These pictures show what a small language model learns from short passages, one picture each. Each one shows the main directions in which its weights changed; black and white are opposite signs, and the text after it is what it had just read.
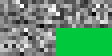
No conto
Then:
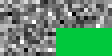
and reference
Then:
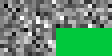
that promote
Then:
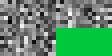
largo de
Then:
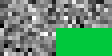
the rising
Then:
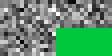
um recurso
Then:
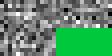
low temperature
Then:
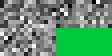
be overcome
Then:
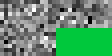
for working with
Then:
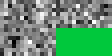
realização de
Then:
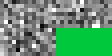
thus provide
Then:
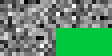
of sound,
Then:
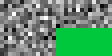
continuación es
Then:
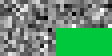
papers within
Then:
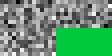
periods of
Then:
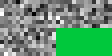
contributions from
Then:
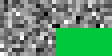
position in
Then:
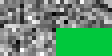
cartilage -
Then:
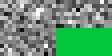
in parte
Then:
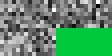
la salud
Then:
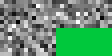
M. What
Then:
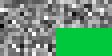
many cases
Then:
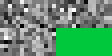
enuresis y
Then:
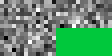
apart from
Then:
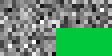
which gauge
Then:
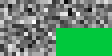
тил ва
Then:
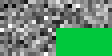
partir de
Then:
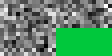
capabilities in
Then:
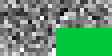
forms). -
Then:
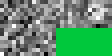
this is the
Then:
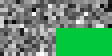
is observed.
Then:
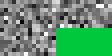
the qubit
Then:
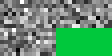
noticed that
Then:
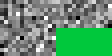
described in
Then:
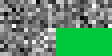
signal is shown
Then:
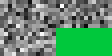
additional training
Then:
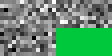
amplitude is
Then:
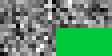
OAA in
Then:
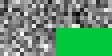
appears on
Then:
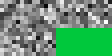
Conclusions and
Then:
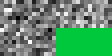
0 for a
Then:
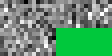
resolution on
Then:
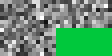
performance. The
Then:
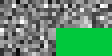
question was
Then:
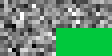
A Space
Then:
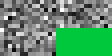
outline the
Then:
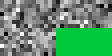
the course
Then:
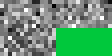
fields on that
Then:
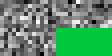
a stable
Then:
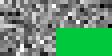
to prevent
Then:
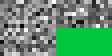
tasks set
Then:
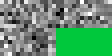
to describe
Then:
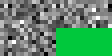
while also providing
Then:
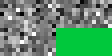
determinants of
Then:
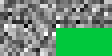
the results in this
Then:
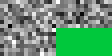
way to obtain
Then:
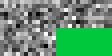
the sacred
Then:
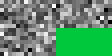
the path of
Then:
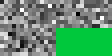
Here, we
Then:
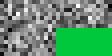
including the need
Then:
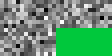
other hand,
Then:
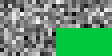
invariant for
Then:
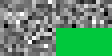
table 3.
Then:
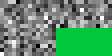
component that
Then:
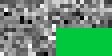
leves e
